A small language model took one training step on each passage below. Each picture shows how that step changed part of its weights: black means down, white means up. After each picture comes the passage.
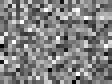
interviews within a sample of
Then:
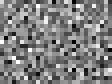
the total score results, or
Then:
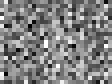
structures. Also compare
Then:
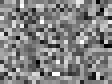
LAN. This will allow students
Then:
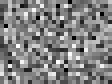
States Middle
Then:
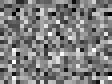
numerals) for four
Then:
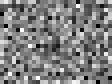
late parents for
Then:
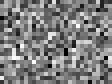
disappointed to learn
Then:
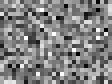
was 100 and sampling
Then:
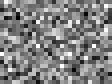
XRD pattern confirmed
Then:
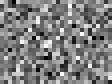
based on their medicinal
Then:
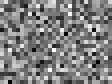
of the curricula
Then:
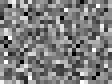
to overlook. If
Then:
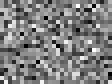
journal as we continue to
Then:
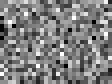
**Negative LogP
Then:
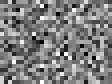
paths, in comparison
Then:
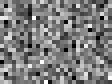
joint can occur.
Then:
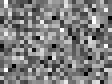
Further specialization and
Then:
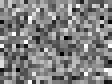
A spectrophotometric
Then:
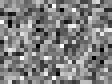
cavern would reach
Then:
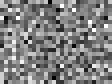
to the throne of solution
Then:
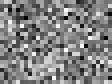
exchange. Banks
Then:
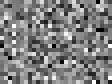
using muskmelon
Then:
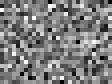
options or lack thereof
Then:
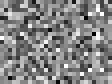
floor, each as it
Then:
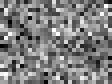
diabetes, presence
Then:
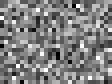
aquatic insects can
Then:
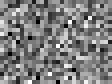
Other important information can be
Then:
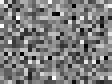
observe, and understand
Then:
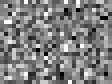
competency. Statistical
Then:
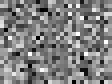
or the Western educational system
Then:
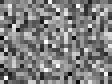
are oriented with
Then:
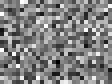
IV (2) of the
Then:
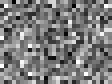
responsibilities are laid
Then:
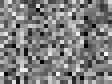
education is the educational process organized
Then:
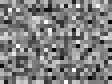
SCNP Fifth
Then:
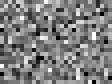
(ii) greater
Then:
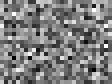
outside classroom:
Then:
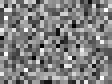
is understandable that the data from
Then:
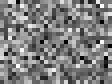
the child's direct experience or
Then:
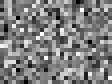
tested at .05 level of
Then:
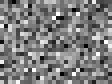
winter and spring
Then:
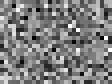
Each family represented
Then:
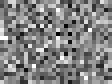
in the next section.
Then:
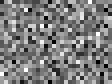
being widely used. A
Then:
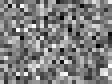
a great effort of
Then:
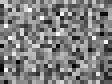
R. Hatem,
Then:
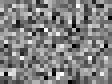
process, becomes negative
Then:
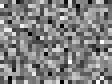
teachers in Belize feel
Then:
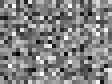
of data and materials The
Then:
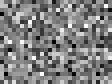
programs. A finite
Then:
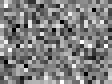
As the population and technology advances
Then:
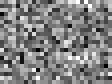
solutions, but also to
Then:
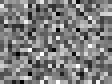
et al., *Active
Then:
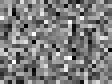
emerged since the
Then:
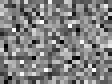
events. Indeed, the
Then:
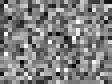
optimum [6]. To
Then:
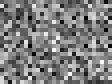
changing, however, and
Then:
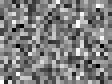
issue in occupational life
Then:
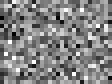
we detected only *C.
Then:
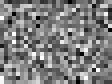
of the absorbance of
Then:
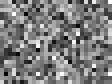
social determinants of health,
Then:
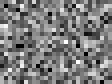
mediation model demonstrated that
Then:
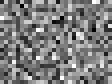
decoction of leaves
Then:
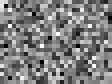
ratio of SUS
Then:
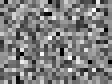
symmetric situation
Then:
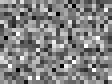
controlled by the
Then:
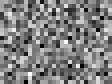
it means that the spatial
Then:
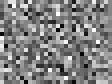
to collect the data.
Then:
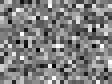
machines in places
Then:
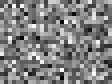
a severe case of
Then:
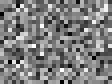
interests include agricultural
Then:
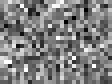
was lower than that observed in treatment
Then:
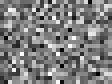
between any (two or
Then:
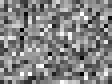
Figure 2 Chest computed
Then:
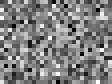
3 seconds follows the end
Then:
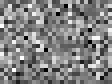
without assistance and could
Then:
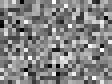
Alternative to Static
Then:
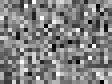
budgetary processes
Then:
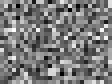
related to means of communication or
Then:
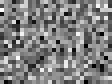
process simulator was employed
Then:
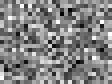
connector with an impedance
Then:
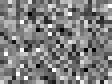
time) with good efficiency
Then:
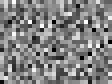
ECEC Sodium
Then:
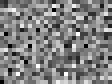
, ELISA,
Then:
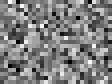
the largest detected
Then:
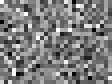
the behavior, attitude
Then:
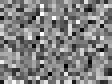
deprived for 24
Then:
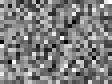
would launch a new
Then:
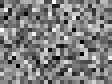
During the decade of the
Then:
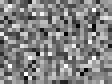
reactor. The degree
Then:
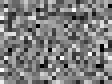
games sports
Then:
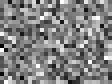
group, *Int.
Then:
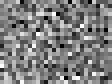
Singh et al.,
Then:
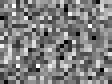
of waste dump on
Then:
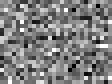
machine learning and applications
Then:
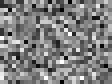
cascades realized
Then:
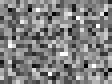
conditions $$\alpha
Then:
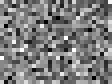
time and diversifying
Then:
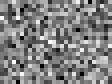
Internet and Computing
